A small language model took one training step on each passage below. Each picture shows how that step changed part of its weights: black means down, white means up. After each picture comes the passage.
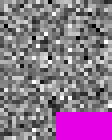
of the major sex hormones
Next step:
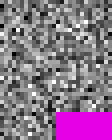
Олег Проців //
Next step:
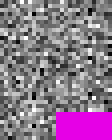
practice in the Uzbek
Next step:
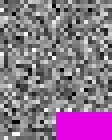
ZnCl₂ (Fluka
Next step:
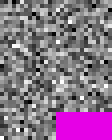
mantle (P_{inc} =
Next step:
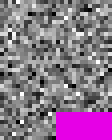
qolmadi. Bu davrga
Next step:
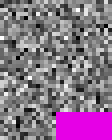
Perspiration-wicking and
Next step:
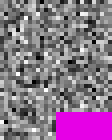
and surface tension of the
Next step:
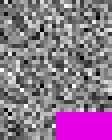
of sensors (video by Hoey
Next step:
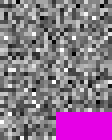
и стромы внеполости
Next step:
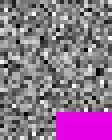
on Vitamin C concentrations in the
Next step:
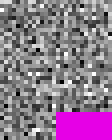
қўчиб ўрнашар
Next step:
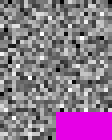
potential of *-omics* for studying
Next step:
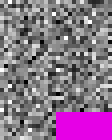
P, et al. Global burden
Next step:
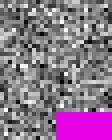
more representative for the pre-conventional and
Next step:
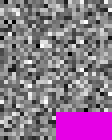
\text{subject to }
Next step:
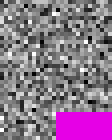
Staff is disbanded.
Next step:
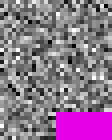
Поэтому импорт
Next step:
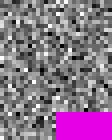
In bijna alle gevallen is
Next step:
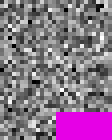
composites cannot be easily
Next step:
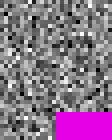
Possible: Player is
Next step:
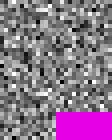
Ed. edited by S. J.
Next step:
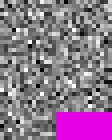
was exchanged with pure buffer
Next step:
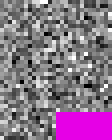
as required by the duplex model
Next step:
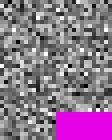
in the heart of a woman with
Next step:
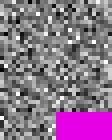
5 No. of Respondents 8 14
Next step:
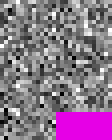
and F79 for acid index and
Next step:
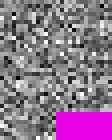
evaluate and compare past forecast results
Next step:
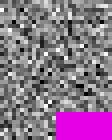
EFSA website GMO
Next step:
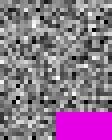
computer science and information technology in
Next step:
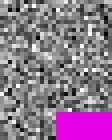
davlat uchun ham juda
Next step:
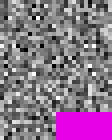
distant). For evaluation by Ethics
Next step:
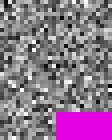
suitability (and limitations) for different
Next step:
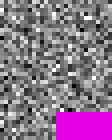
HEA method for ZOME 4
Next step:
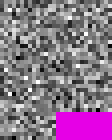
affecting three pillars of
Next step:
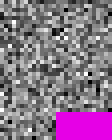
took place the next day, in
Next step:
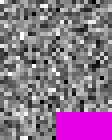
Milken [6]. Future work
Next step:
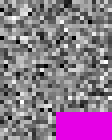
demonstrated that students who were provided with
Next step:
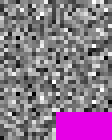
Вид – во Соломії
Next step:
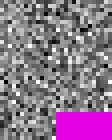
the traditional disciplines studying and
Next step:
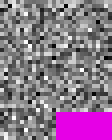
and voltages) are grouped into three
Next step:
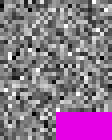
relatórios, o Copilot
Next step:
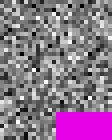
or inhomogeneous), different phases
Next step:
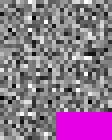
ҳужжатлари мукамал
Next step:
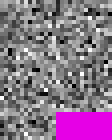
avanzare (esempio 5
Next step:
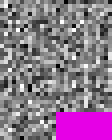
до начала учебы.
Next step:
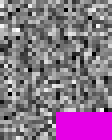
PCP é a área da
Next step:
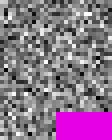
atunci proprietatea
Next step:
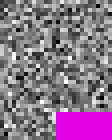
personne qui envisage de
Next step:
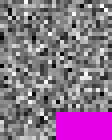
Ambassadors with Open
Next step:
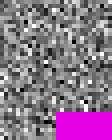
land within a specific area at a
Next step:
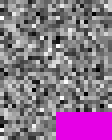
pour faire face à ces
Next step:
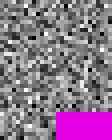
to make casts on engraved
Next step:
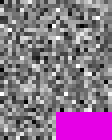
билан бир қаторда,
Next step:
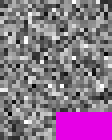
grande, médio ou
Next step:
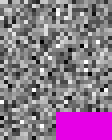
One of the major challenges
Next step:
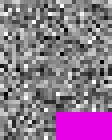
implementation phase is poor in many
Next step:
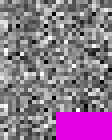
қарқынды дамуы
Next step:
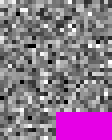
technologies and their role in music
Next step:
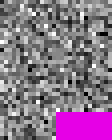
article explores the current debate
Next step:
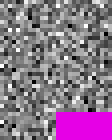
= K_I$ or K_{II} or
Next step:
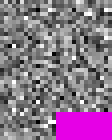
patrouilles, incluant
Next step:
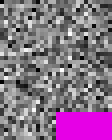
Min Max Type I Stage 0
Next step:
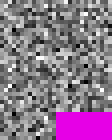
umrbod ozodlikdan
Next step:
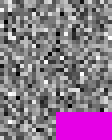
si producono alla superficie
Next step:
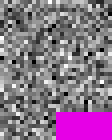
in football, speed
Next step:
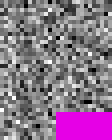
were collected in plastic containers
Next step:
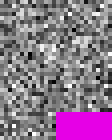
date of publication or the language
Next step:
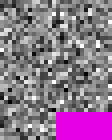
высшего образования
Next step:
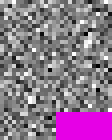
of water, water accessibility,
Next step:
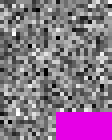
Meteorological Applications,
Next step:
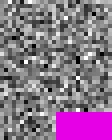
бандлик даражаси
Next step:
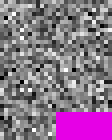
a safe and effective adjuvant
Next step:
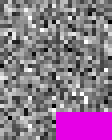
yoza olishi shartligini
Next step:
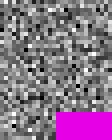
proses belajar mengajar
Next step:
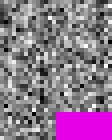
Variables Lateral Deviation
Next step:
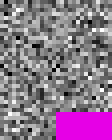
abundance was demonstrated. 2.
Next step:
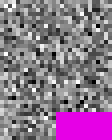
deliverable provides conclusions of
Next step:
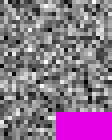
aux patients étrangers
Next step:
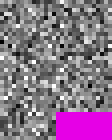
the following order: undoped,
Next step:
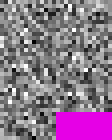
qiladi. Shuning uchun
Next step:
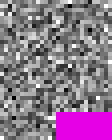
изучением музыкальных
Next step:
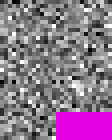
la experiencia de solidaridad basada
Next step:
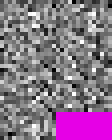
Sarah J Doherty,
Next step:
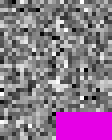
KEYWORDS: port
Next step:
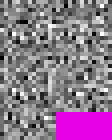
it was found out that there is a significant
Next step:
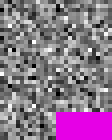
dia há estímulos para a
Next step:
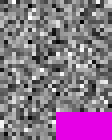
from β -caryophyllene
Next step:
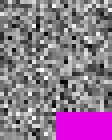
to understand. It can be used both for
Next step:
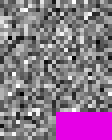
allows for obtaining an explicit
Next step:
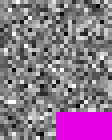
that opened channels for reform
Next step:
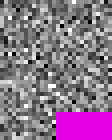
of macrolide, those
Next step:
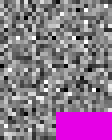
History of Topology*;
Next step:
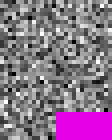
transmitted signal is a combination
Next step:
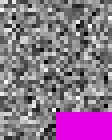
виртуал оламда
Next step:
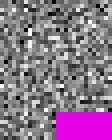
stone circles in Syrian
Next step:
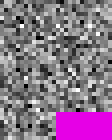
pelo docente. Na
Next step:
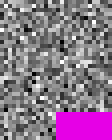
the maximum energy that can be stored
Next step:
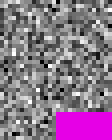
har bir talabaning individual
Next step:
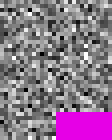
politiques et éthiques.
